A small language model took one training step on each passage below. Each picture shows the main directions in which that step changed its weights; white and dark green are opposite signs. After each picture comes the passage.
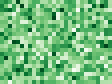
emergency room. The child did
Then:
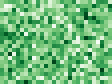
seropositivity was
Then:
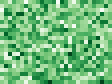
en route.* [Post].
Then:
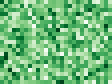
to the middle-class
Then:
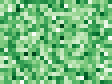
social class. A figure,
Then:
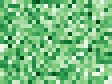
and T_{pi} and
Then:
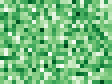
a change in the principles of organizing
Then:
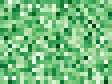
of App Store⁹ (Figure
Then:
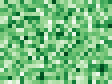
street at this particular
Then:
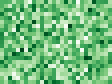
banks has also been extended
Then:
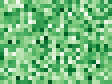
Spatial Translation Operator
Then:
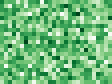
dealings. The buses
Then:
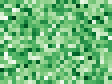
the gas-air flow for the
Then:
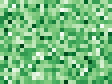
characteristics were tested. The study starts
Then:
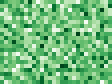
Singh Thakur³
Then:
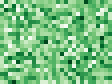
academic writing is that it
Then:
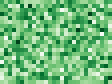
in a sustainability event in the
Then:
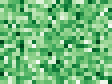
FRANCE Centre
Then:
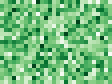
Ukraine, Head of
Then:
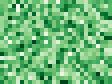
project, along with broader regional
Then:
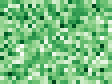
in this direction, suggesting a clear
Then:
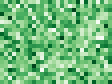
at high frequency especially close to
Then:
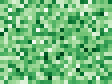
architecture-is the formation of an
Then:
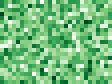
Need for high level of
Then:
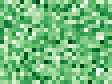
educational value, systematization,
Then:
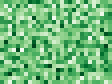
atypical facial pain in
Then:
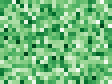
each compound to establish the optimal
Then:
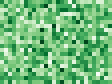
manage to bring about a change
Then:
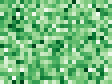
programs with partners, testing effectiveness in
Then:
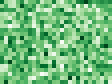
floor. So, the maximum
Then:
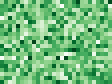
thermal performance. It was found that
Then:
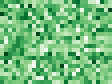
in the prevalence of social
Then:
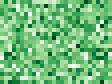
and practical conference, the professors
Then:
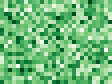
near the thickets of aquatic
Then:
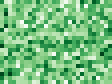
SII requires large collectors and
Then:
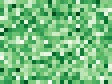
/ 坏蛋
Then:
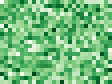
differentiate into various cell types,
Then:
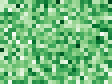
sample, *Communications*,
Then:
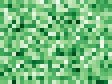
AALG Final approval of
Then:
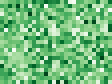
and their accurate diagnosis is essential
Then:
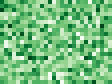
stearic acid methyl
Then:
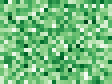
and circulation of imperial
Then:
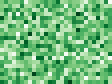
that can become contaminated by
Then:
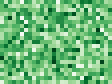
certainty just what takes place during
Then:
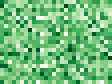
in our algorithm equal 20, and the
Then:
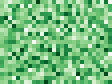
on acidification crystallised from
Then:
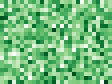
integrating AI into assessment while
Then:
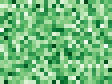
predictions were also compared with the
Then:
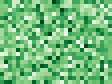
errors causing loss of accuracy,
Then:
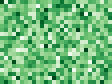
preterm contraction,
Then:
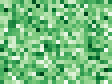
for the adsorption of
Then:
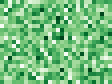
can't start. If the
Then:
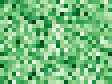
information. The present study has provided a
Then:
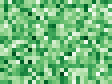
in the pultruded
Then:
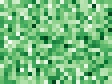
to distinguished signals
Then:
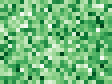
from an on-shore WF
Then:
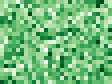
from the results of the mechanical testing.
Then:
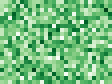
them support. Parents do not
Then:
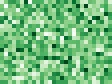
the open sides were covered
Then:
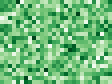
control the government by dubious
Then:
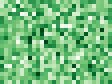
public secondary school teachers and this research
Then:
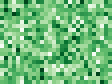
THE STANDARD FOR
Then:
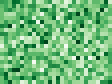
Microgrid. Indian Journal
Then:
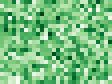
utility as a contextual
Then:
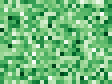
to aid the government in achieving
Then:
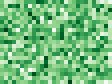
and on stream bank
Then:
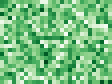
had difficulty with language skills,
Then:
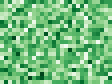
seventy-nine teacher
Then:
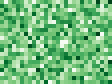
Necessity of further
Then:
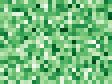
wide availability of note
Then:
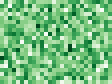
material' section 4.5).
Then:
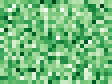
material. Methodological problems of presenting
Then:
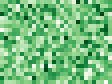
in governance of schools , introducing some
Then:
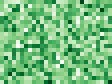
of soil management and the current use
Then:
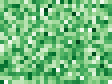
and final yield (Strauch and
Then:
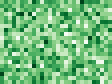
Kwaliteit en
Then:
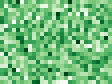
(graded, if necessary)
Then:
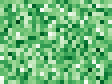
[7]. There are several reports
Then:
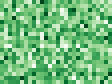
got was also exacerbated
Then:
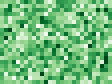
Fig 6 below. Fig 6
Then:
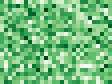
The fermented maize
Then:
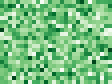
critical to understand the variety of clinical
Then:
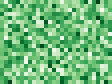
Design principles. The application of various
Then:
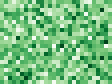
Project — ML
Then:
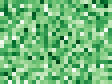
EFL students' descriptive
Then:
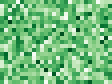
rates. In fact, across all models
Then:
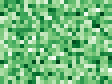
with male to female ratio of
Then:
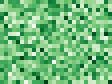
more to hypertensive
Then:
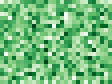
to develop the educational quality of private
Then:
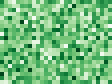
find out if they have a good understanding
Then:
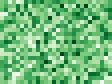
in BSG after the entire
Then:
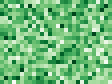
in the right breast.
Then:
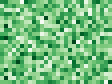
also been studied. Experimental
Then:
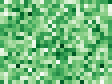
of K-means is not as
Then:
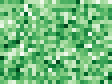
ICRS, as they have
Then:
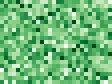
the large number of options for
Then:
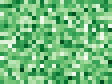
move, but they went
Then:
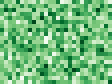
a single building. This information is available
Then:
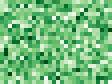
liue des anders van
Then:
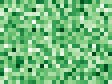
(different letters
